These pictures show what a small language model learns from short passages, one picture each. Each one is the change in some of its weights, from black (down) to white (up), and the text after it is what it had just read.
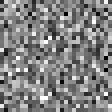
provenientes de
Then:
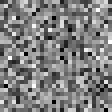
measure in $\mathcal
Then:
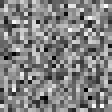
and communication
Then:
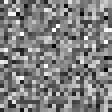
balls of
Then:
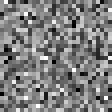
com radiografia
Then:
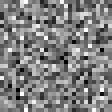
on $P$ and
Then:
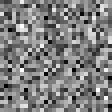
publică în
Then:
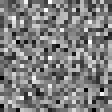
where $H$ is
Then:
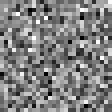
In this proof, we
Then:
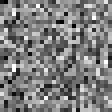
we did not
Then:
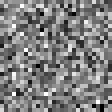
This is true for the
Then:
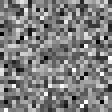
intersection subvariety
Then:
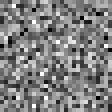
ter uporabo
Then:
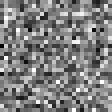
remainder terms decay
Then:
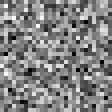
induction, we have
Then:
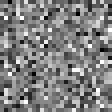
мета або
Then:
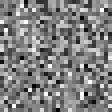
the same tree then
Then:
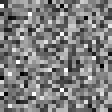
paper to obtain new
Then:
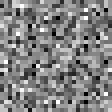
Although, in
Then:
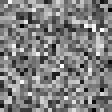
$N$ is
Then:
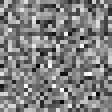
see that equality in
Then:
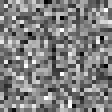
expansion is first
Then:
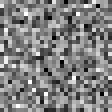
the homomorphisms.
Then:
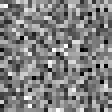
of instruction.
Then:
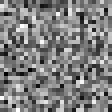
de toutes
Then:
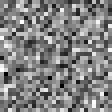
be applied, we
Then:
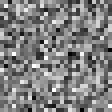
за часів
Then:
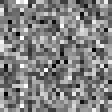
very interesting construction of
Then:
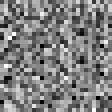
de naturaleza
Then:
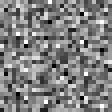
follows. Suppose that the
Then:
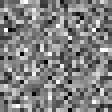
crab on the
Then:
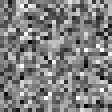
itu, kegiatan
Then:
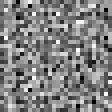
\in \pi
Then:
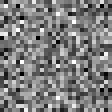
classes) of soft
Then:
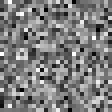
two candidate
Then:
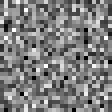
la práctica
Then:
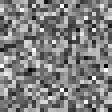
paper, we develop an
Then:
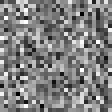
factorial generating function
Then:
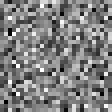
por debajo de
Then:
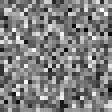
prática de
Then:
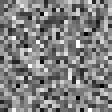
is a constant (non
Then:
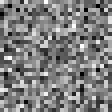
an investigation of
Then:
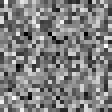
the corner points for
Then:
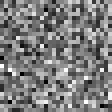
har kimning
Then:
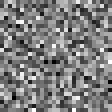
Agar so'z
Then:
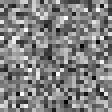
another new function for
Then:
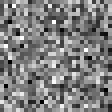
que jamais
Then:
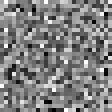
tartibi va
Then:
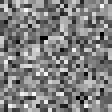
systems, as observed
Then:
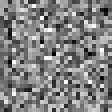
формулу для
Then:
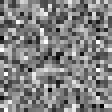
a formal power series
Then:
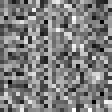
\infty$ to
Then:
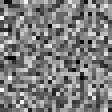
Gary Dean.
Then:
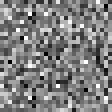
corresponde a un
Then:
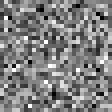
grafika va
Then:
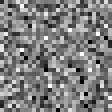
dual spaces of tensor
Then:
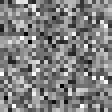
data points based on this
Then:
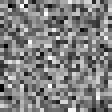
spaces (which satisfies
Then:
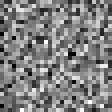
процеси са
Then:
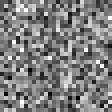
must be essential
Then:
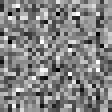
evolves according
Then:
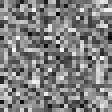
$\RU$ then
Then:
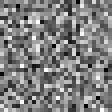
We use this characterization
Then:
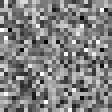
the sequel.
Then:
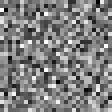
Operator given by Proposition
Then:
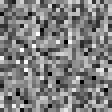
to be normal.
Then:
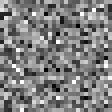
a suitable
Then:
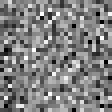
com o alvo
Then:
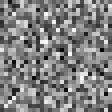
orang adalah
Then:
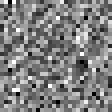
trascendental de
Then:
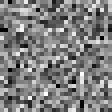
finite collection of
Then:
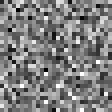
Picard functors
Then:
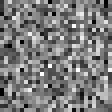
ng mga
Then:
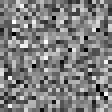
corresponding to states of
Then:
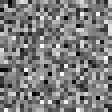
veterinary 3.
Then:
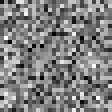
planar piece
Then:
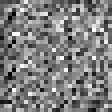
qofiya bilan
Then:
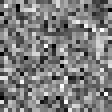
$U$ at which
